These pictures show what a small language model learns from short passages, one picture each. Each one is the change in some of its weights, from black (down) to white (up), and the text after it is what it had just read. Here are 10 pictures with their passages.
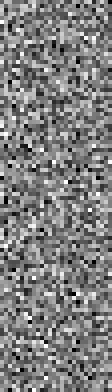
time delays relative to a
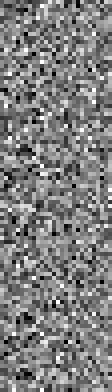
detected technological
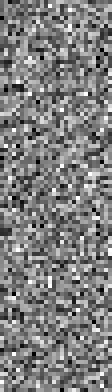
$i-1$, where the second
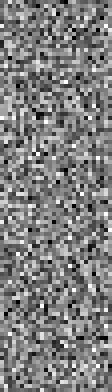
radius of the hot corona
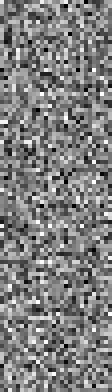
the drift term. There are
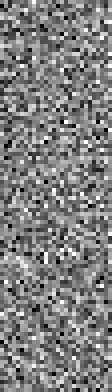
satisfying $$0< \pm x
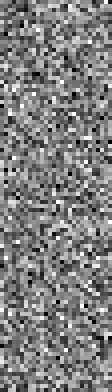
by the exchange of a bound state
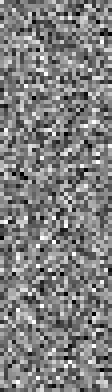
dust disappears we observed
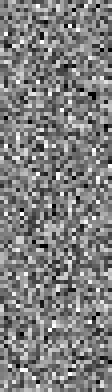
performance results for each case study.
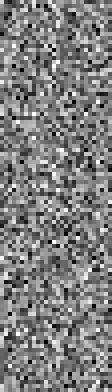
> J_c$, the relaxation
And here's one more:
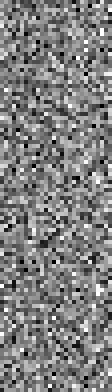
\Re \end{equation*} holds at
